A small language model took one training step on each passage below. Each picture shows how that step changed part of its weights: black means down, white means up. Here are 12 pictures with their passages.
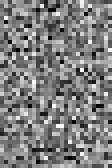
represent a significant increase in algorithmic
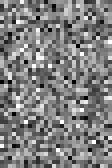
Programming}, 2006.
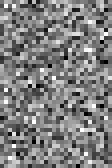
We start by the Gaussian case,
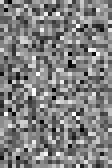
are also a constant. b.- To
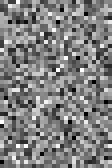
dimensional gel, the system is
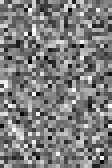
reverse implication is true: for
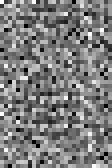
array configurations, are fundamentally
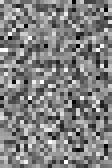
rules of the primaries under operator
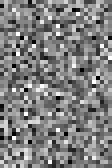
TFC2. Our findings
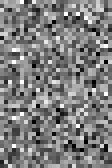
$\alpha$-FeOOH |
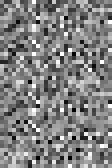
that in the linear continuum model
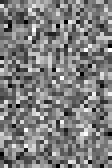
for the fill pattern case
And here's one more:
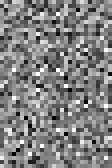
is not of use here. In the
